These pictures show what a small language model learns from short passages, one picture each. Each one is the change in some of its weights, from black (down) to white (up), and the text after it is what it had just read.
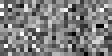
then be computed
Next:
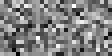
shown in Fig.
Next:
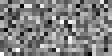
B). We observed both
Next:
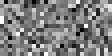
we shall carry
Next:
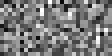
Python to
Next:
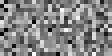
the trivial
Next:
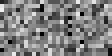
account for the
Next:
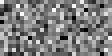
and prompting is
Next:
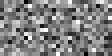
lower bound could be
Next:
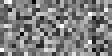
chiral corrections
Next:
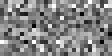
imposed by the
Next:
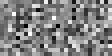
tendency of
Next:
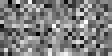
\right) +
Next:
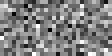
a prime
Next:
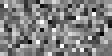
able to compare
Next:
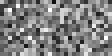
the equation number.} with
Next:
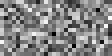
of these are given by
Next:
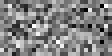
extension of the
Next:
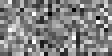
case the Hamiltonian
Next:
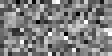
finite presentation for
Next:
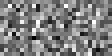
for S0 through
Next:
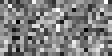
and sternum,
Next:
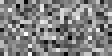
the neighbor
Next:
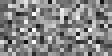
the parameter space by
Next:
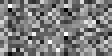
and PMP
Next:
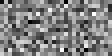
Plot of the
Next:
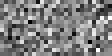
temperature. The cell
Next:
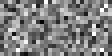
only a few
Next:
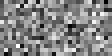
field ${\bf H}$
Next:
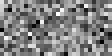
proved that the
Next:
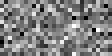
global models
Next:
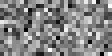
For these motivations
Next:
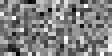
it has deep in
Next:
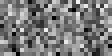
included in a
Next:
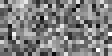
as indicative.
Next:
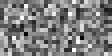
a matter of
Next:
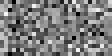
and neutrino
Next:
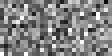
a need driven
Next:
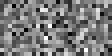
trying to
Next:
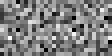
%%% do not
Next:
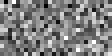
to one. Now
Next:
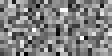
optimally positioned
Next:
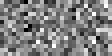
can no longer
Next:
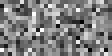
potential on the boundary field
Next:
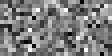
found to settle
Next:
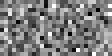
(a particle with
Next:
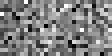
that LRDs
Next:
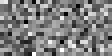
values. For G.
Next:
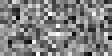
since those are not
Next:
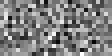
and the resulting
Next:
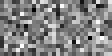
a square region
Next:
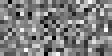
straight line,
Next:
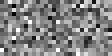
field data to three
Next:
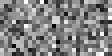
of Nuclear
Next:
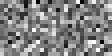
upper part of
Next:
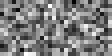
estimation of the
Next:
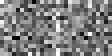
revenue and
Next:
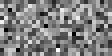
the CMB
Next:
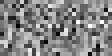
in the dynamical
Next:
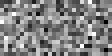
the gas-phase
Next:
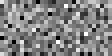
words it
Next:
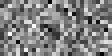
group briefly
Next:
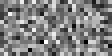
limited capture
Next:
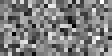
resulting in a higher
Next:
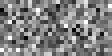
scalar relativistic
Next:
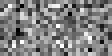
that depends on the
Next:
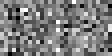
and proportional to
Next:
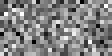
motion the tip
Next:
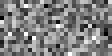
lattice baths
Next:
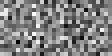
and the estimated parameters
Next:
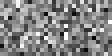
are at work, the
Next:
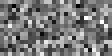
$L$ to the
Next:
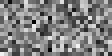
the EPs.
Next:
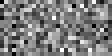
active Bi
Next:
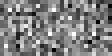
can be decomposed
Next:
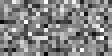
I also discuss some of
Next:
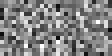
computing directly
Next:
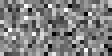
subject to these initial
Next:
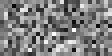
to increase.
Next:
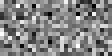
the gamma heating
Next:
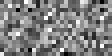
and analysis, Section
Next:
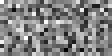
For the traditional
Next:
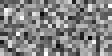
the excess energy per
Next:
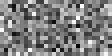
a parametrization
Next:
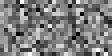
thanked for
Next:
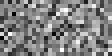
the warm gas
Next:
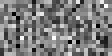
as can be seen
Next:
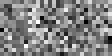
under grant number
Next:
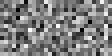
calculated assuming
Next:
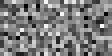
persists as
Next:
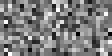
Mian Li and
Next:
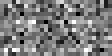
B}\ }\textbf
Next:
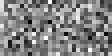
the sample; thus,
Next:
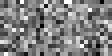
expressed as a
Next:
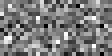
the desired light
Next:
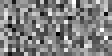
and the transmission
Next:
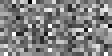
excited by an
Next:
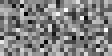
for the case under
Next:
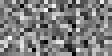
discussed in the
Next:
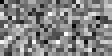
functions that describe the
